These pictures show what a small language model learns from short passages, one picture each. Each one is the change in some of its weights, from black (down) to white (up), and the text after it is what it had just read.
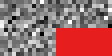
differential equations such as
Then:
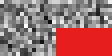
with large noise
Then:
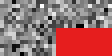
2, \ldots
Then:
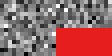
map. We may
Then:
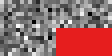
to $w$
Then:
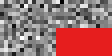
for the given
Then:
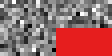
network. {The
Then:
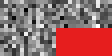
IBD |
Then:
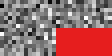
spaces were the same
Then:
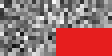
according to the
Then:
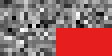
a lower bound and
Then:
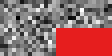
originally to
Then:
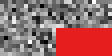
which is the number
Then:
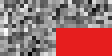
from the case of
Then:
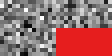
by some elements
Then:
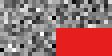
of the domain curve
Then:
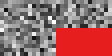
sum, which
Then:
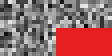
are constants independent of
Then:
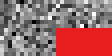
follows that the second
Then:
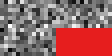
not creates
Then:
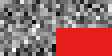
metric $g$
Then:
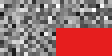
the coordinates for the
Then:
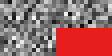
linear functional. To
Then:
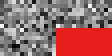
z \leq
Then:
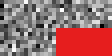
is sufficient now to
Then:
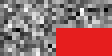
is to reduce
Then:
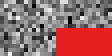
have to treat
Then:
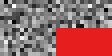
In the following,
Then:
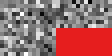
in terms of certain
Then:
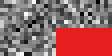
Let $f$
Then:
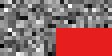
The following three conditions
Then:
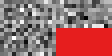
At each
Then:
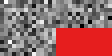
left. For two
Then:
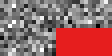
the claim vectors belong
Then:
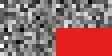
coordinate rings of
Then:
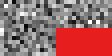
is inserted
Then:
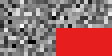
the iterative
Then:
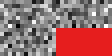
we covered
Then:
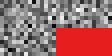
estimate for the
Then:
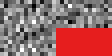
note the following theorem
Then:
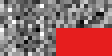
a vector bundle over
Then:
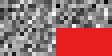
the same setup
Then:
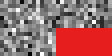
Proof:} We use
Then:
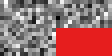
Galois theory,
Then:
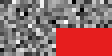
integrand involves
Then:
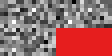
convergence of invariant measures
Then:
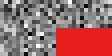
dual operad has
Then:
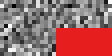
some object
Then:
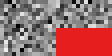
in the way
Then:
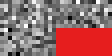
for physical
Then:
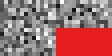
initial condition leads to
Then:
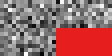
except possibly
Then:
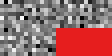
tests of
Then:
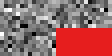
$H$ by
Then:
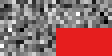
are examples of
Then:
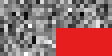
A L^\dag
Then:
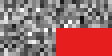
matrices at the
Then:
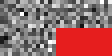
end at distance
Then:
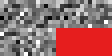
the second homology of
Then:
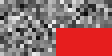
of pattern
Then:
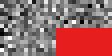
if $\ell$
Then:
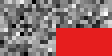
meromorphic by
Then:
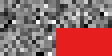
no affine variety of
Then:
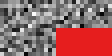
B$ is called
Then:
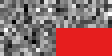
can verify that
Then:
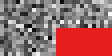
$t$ into
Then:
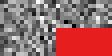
To achieve a
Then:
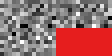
the sequel:
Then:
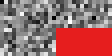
is an integral domain
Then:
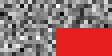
for the topological
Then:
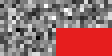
of increasing initial
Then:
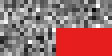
at the next time
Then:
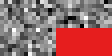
without storing
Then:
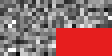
algebra associated to
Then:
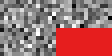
the problem was
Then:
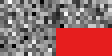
relations.} Let
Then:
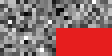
or {\bf
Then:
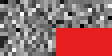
invariant functions.
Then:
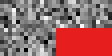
2)$, where the
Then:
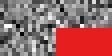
do not have the
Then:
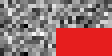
variable exponent,
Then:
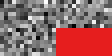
of implied
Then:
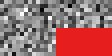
the arbitrary distribution and
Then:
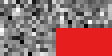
that in this case
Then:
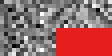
example to show that
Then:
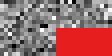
procedure (see
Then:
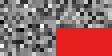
proofs of
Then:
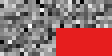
\circ \psi
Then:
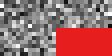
stochastic processes,
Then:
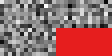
for some constant
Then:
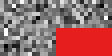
concepts and
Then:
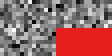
$i \in
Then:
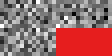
even number of prime
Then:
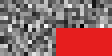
and ray classes
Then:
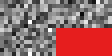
a non-empty
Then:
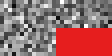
the Chern
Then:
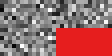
then it must be
